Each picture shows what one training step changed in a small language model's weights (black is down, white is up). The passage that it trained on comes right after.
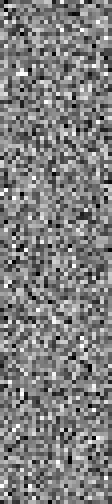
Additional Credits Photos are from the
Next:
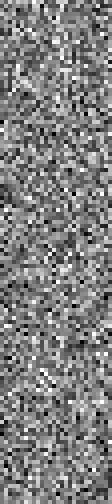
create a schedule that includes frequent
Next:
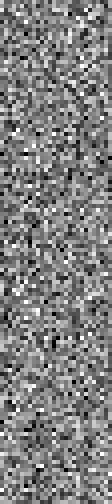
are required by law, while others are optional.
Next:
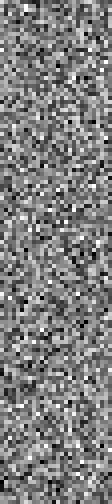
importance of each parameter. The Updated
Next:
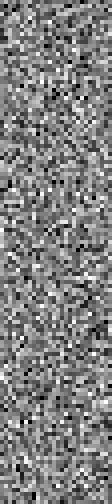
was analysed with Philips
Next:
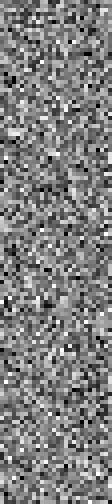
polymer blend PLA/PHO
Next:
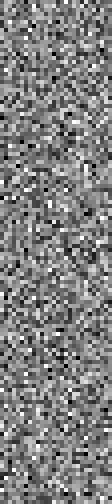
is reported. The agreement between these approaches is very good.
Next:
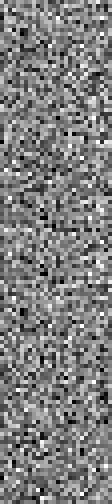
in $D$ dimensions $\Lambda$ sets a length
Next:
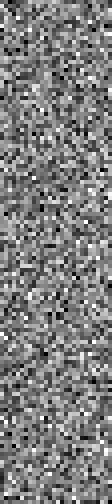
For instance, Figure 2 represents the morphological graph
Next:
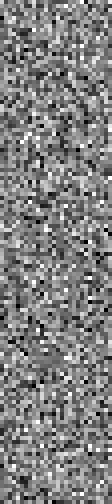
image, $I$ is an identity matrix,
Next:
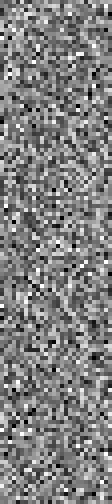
complex was insoluble in solvent
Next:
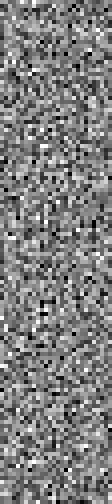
♣ Theorem 2. $(\forall
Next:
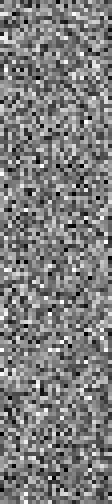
effect is a standard Rashba-type of spin
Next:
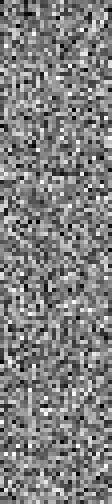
(PhD) Zikriyoyev
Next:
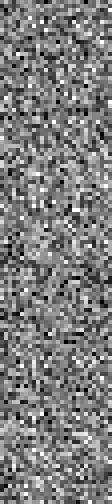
vascular dilatation, which
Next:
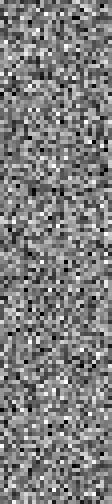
generic inflationary model. The value of this
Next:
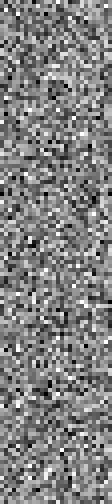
performance of public secondary schools. This study employed
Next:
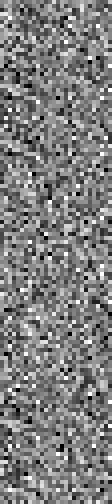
shown in a frame rotating at the
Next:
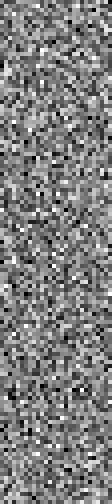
labor market and must be treated very
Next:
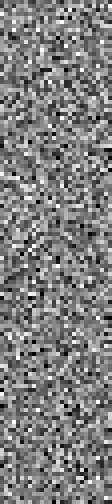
The flux corresponds to F(> 150 GeV)
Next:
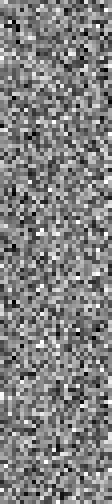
VSOP and VLBA
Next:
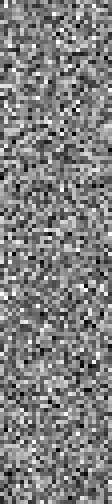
height, respectively). The orthogonal
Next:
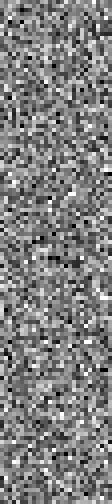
we used a similar scheme. We obtained the optical depth profile
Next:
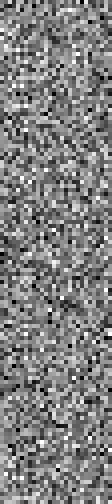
a micro-macro experimental approach to understand the
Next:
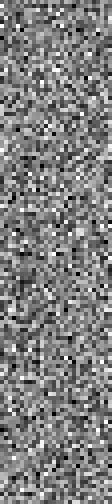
There was none with a moderate or not
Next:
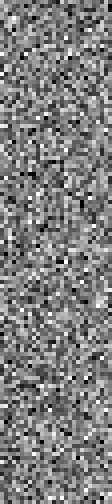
system had the highest average interruption frequency index in the
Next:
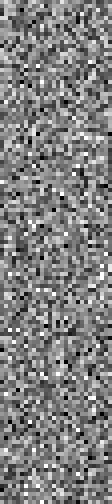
All Shuja gained, after an
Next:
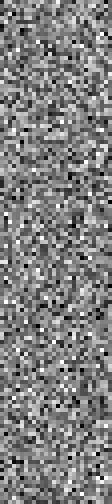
data using the $Alpha$ approach (see text for
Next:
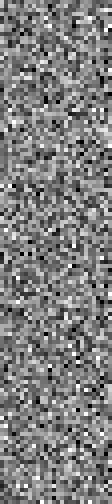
hand, the CC reaction gives a vertical band as
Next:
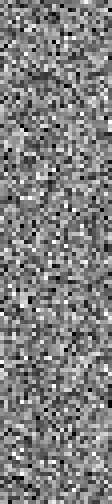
dominated fatigue behaviour, in terms of
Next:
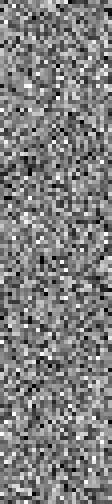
human rights body within this system is the
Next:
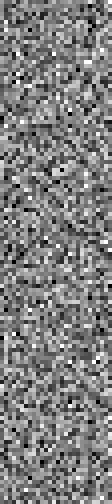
physical real linear or chiral multiplet. They even
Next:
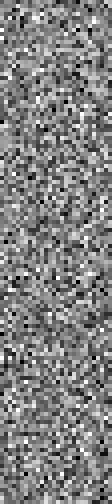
attempts to place the items under a
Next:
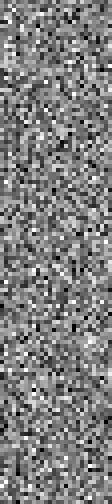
is an MAP estimator, which selects
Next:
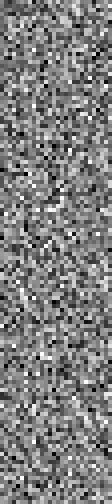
Our group is carrying out several projects focused
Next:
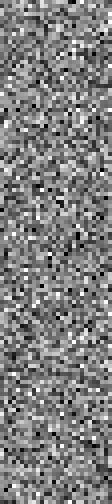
tooth shows a bulge of enamel,
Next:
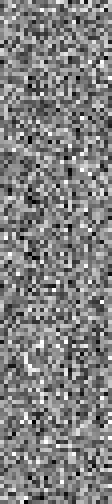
public and corporate sector organizations in
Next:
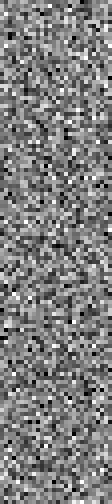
many lipophilic natural products may be
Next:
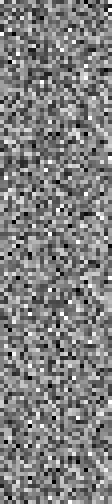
spherically symmetric gravitational field of the
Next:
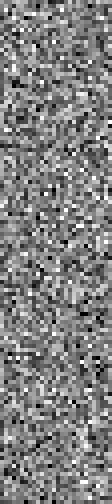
\\ $\bullet$ $B$ is measured in
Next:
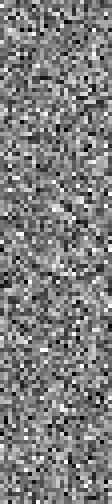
produced by the PV panels writes:
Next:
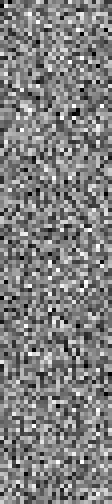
Collection A total of 440 copies of the
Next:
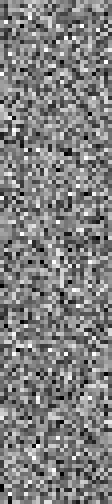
answered very good were combined with those who
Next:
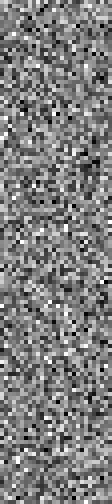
and the backend implementation of DL libraries.
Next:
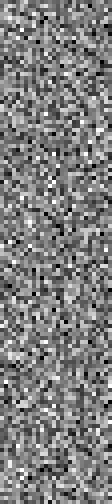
the damageability of polymer matrix composite
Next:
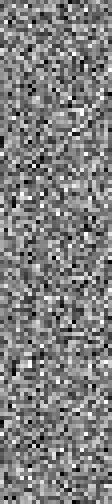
continuous dark line running along the midline,
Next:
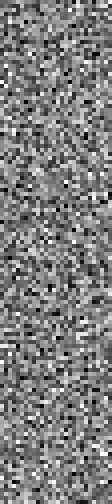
who helps in building career of the
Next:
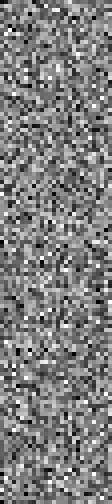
for subsequent integration with the operando system developed
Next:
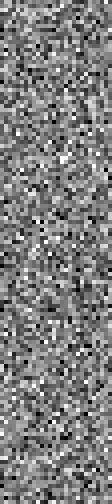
that provides amplification of force, scaling of position
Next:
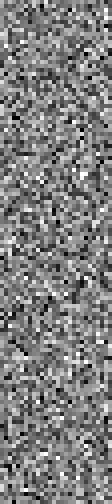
very interesting, and it can be used as a path to
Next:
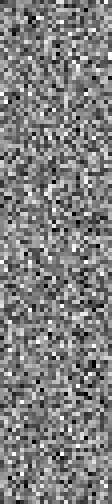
In order to be able to discern extensions one
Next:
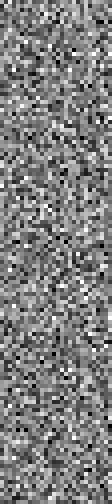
PIM are shown in Fig. 2c-d.
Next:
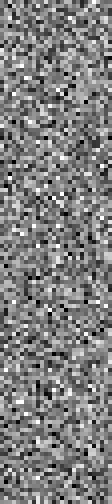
length. This effective length gives rise to a shift of
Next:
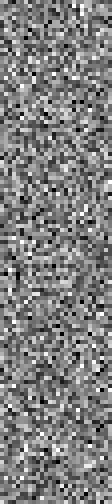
theories. In $M$-theory these arise
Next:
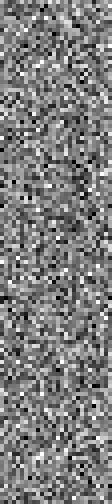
and wellBeing In small and medium size
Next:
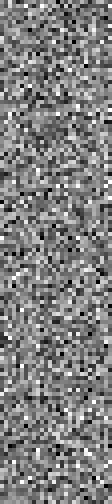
necessary information (i.e., all locally trained
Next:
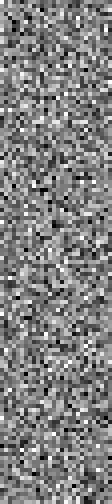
and c) CM. The values of the constants
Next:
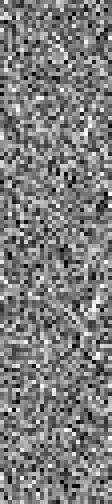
\Gamma_{\rm opt}^{\rm left}}$. More
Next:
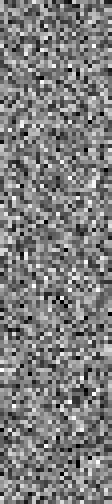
50 μm film was prepared using the
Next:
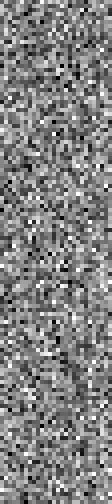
on this subject allows increasing the level of professionalism
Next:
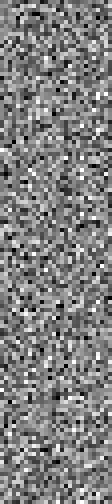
IT concepts. The second section describe the
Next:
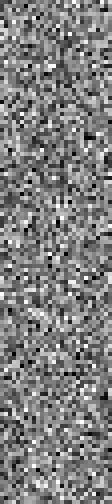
indoor air pollutants has been
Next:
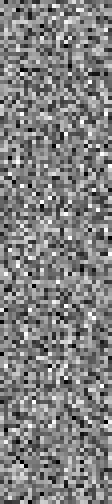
for example, the amount of pleasure,
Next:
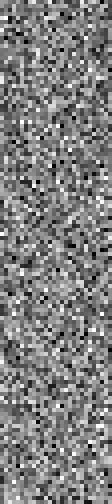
\sigma\sqrt{2} \end{aligned}$$
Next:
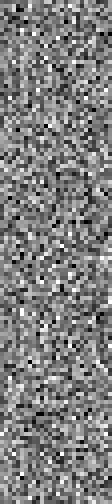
with an order $\ge 3$, provided its eigenvalues
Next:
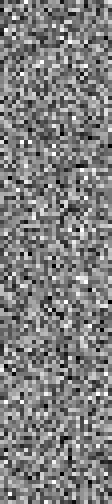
and theoretical analysis indicating the electron fractionalization to be
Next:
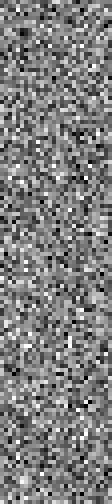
is fixed by the condition $V^0\rightarrow
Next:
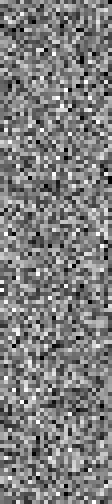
hydraulic actuator displacement.
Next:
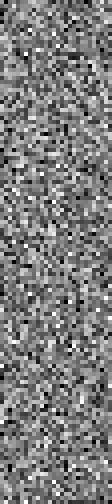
symmetry in order to avoid the one electron per unit cell
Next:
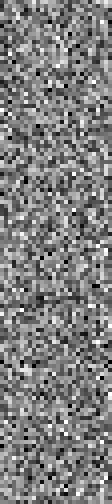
at the National Conference on Ideological and
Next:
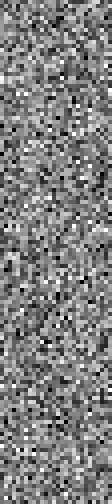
conditions: the spin-up process and near equilibrium. We
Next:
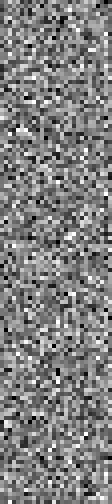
described only the shapes of the inputs; you
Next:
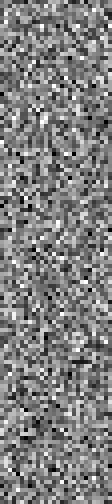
geology, can be used to locate these
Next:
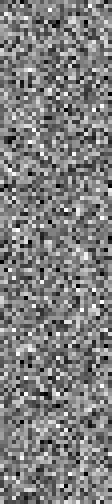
field have large magnitude in small magnetic fields. In
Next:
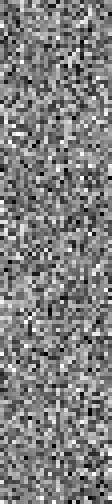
{\bigcup\limits_{i \in
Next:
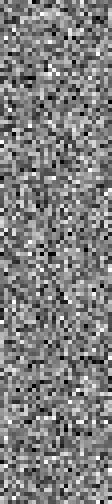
winter storms. Vulnerability modules
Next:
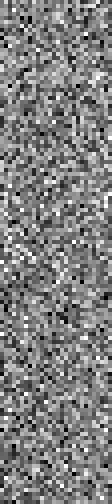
almost constant beyond the scope of
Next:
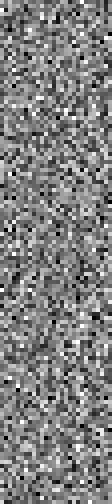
galaxy (and in each arm separately), we obtain
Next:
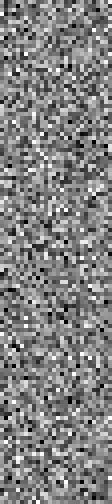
of one record. However, when the target query
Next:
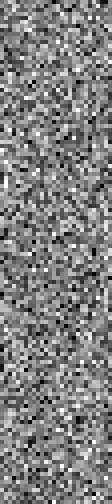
precision timing by removing chromatic
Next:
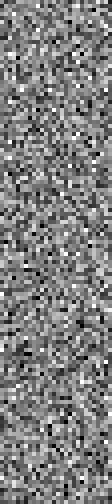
treated as a procedural step rather than an
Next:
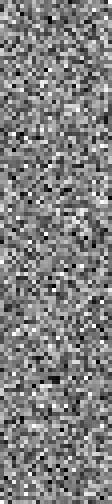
known with its benefits in the power sector as
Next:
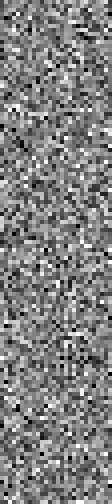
room temperature with 5 grams of sodium
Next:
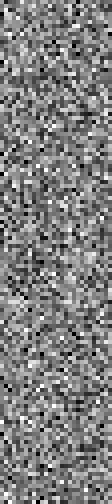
nuclear Hamiltonian, the nuclear matrix
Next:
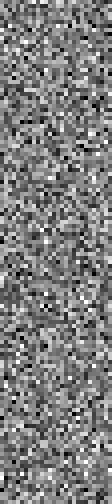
processes governing snowflake size,
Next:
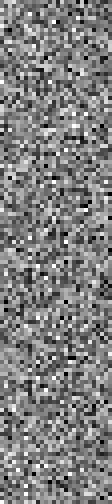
criticisms raised about the validity of common
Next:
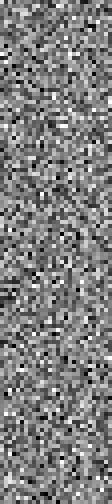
program interference based exploit (see
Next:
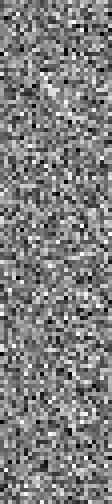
Two new species, *Podagrion
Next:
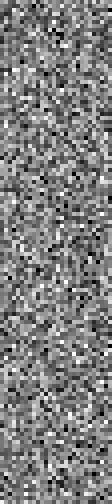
could contribute to the understanding of *what* and
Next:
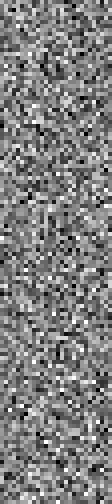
but surpasses them in traversal quality,
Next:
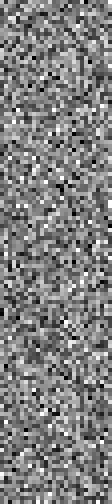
each panel shows the overall random-effects
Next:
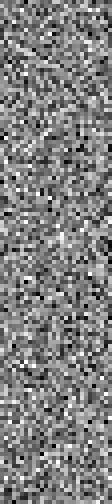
a derivative of (\ref{Ward Identity
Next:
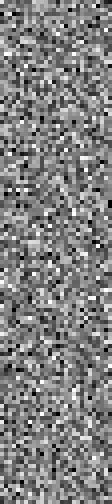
A further advantage of the soft-BC approach is
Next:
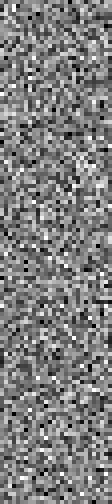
about only 8\% for the ensemble
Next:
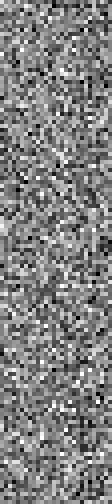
MDW Pituitary, width PW
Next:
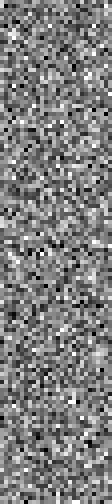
280.00 - ms/cm Conductivity
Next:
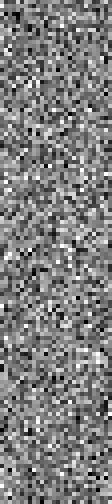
unloading are repeated to CFRP
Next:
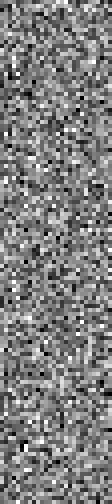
feedback. Keywords: corrective
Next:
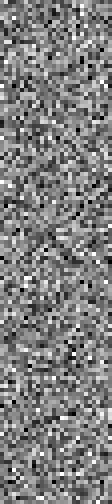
Cite this article as: Gitte
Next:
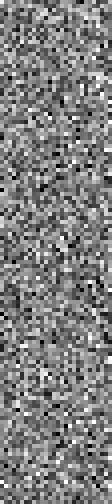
actual GNP 1 wt. %
